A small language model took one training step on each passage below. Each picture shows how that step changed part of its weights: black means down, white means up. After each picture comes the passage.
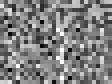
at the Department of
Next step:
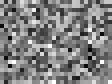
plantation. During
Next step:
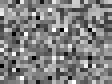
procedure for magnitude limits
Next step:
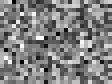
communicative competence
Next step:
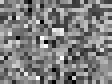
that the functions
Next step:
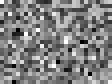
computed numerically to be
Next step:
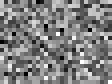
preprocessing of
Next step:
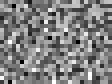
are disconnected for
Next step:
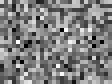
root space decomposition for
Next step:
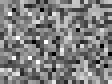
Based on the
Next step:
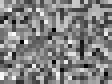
of storing varying
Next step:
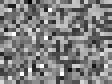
is illustrated in
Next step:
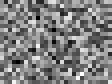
theoretical efforts to
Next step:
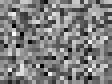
Relationship between
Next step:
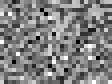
Belle Dame
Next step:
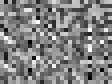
water in conical
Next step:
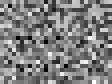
The gain of the
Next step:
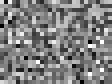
different flavours
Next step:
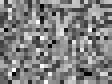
a makara,
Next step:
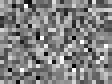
have a DR between
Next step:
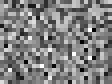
concentration has been added
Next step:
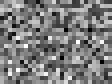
to the weights of
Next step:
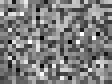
largest scales. The
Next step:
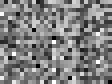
our data and the
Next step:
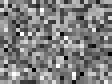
I am going
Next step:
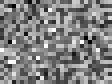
is constantly
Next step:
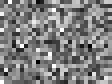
mathematics models
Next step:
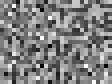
Some of its
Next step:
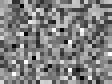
local time,''
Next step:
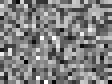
allows for the rapid
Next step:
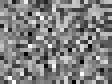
energies, and
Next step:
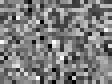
that the best
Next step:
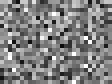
particle identification. We
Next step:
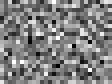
public sector since
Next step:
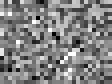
linear combinations of
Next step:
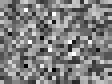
matrix material. Among
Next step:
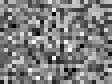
the Sea
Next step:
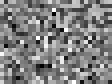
the horizontal components X
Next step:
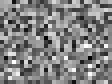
economy and took every
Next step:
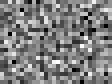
be sufficient.
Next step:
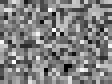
with lowering the
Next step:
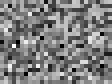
Theory of
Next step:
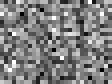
sentiment and
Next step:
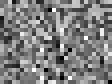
independent of the system
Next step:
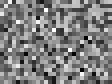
calculate the extinction cross
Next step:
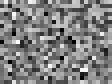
R}$ is a
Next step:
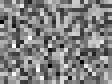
for every edge that
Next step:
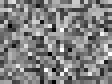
by the coefficient
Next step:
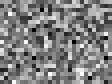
Studies and
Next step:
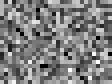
better than others for
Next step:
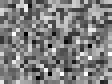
was collected starting November
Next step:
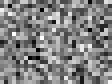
Traffic Management)
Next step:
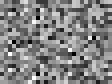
magnitude. We conclude
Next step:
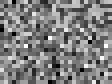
domains of daily life
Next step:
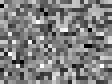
Fig.\ 2 in
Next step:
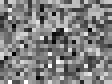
a Regional
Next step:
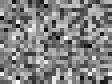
think is the
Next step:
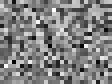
rate of *flow
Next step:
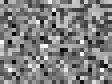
the short lived
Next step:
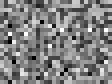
by shaking
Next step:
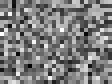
who found that
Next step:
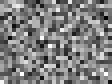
to collapse,
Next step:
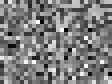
an operator algebra
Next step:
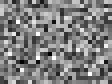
specific tasks by creating
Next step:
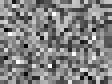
dynamics is given
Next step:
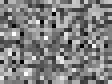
the issues involved in
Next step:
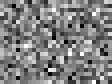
indicates that dietary
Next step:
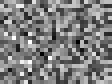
and Technology,
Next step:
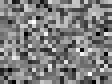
young K-star
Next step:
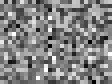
drugs are effective in
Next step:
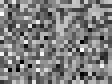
$B \to
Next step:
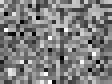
second term is responsible
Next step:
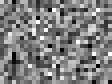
external world allowed me
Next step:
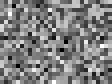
together with the
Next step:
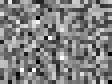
precisely, one
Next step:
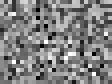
maximum strain of
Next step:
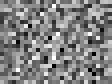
on factors causing
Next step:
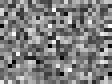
samples were observed as
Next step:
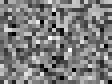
the era of knowledge
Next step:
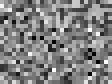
of ML/DL
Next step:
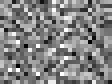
behavior corresponds to the
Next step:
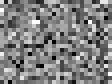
very low contrast image
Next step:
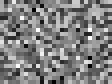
in the quantum
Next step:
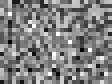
recognized for their
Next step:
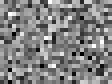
day. dissection
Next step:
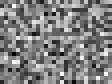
studies indicated the possibility
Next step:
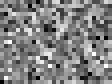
present research work does
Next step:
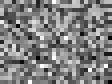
help them manage
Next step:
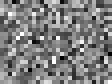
key to realize
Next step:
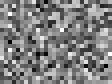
This aligns with
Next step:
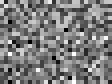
other metrics. For
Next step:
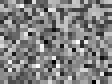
and understanding of heat
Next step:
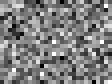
to add the
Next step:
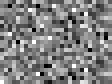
-hot and
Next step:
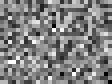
this method is
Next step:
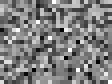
only the configuration with
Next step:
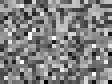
and vaginal
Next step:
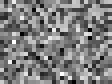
in performance without giving
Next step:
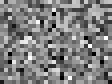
the most important
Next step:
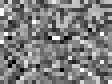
high coolant flow
